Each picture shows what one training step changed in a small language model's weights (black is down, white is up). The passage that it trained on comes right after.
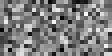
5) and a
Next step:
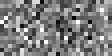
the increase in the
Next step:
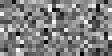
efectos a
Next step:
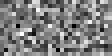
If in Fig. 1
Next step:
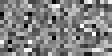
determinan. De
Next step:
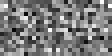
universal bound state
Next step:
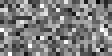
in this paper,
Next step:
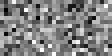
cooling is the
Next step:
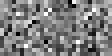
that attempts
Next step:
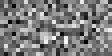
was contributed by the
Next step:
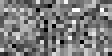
We discovered that
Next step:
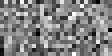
simulation that differential
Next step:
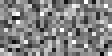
we add some coordinates
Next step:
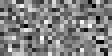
develop an algorithm based on
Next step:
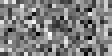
show the same or similar
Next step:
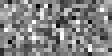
the minimum grid
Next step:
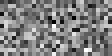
consistency and momentum
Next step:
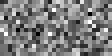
to the best of
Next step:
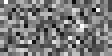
test condition includes a
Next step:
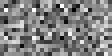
“Concept of
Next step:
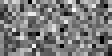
accuracy of
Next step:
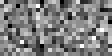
de implementar el
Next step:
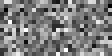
para geração com
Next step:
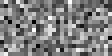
and $m$ electron
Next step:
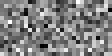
Challenges for
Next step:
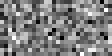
of funds. The
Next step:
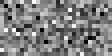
data distribution in the
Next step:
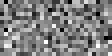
er involvert,
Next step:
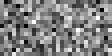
de linguagem
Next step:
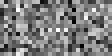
injection experiment,
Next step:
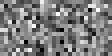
de pere, de
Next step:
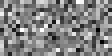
dependent analysis in
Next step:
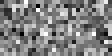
until all relevant
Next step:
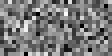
acht Kinder
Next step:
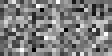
the same notation as
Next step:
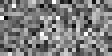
seriados como si
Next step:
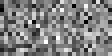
in gravitational
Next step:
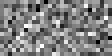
bilan aloqa
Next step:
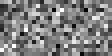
hence conducted
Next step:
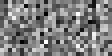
that one integrates
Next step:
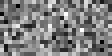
teaching and
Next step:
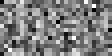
mar podem
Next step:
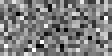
indicate the nodes and
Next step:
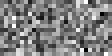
vevs are left
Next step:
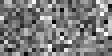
studied the concept
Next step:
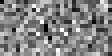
of CMS.
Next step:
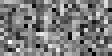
of difficult cases
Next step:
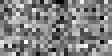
work, we use a
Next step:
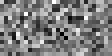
HERA, we
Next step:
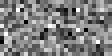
- 8 - mas de
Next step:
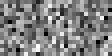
of the quantum fields.
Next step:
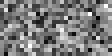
estudio fue un
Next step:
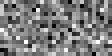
25 micron Cu
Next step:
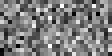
the eigenstates and
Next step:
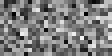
corresponding sparse
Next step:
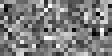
pada sistem
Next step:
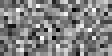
whole group can
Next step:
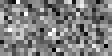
paper we shall study
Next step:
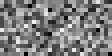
always a probability
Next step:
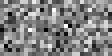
poules auront
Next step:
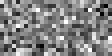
va ijodiy
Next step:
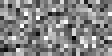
it uses the
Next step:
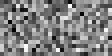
and single molecule
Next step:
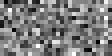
and the requirement for
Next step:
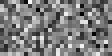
event characterization with
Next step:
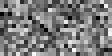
collisions measured at
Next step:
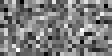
medium saline
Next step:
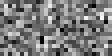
of the fact that the
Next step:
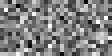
was obtained by assuming
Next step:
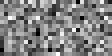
regularities that
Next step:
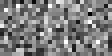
to the collective
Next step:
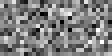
at least in the
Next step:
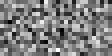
anos subsequentes
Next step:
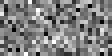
terms. But
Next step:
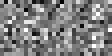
que son las que
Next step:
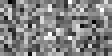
as well as the production
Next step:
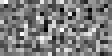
which in turn are
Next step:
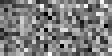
results are fairly
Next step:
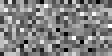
cambiado de
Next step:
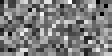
per decay in the
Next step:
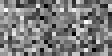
assessed the effects
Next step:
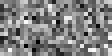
¹ Institut für
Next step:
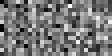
sequence but rather
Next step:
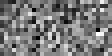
toute fière
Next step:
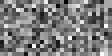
We here calculate
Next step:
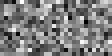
bars in left
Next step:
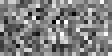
be made up of
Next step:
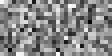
1 курс
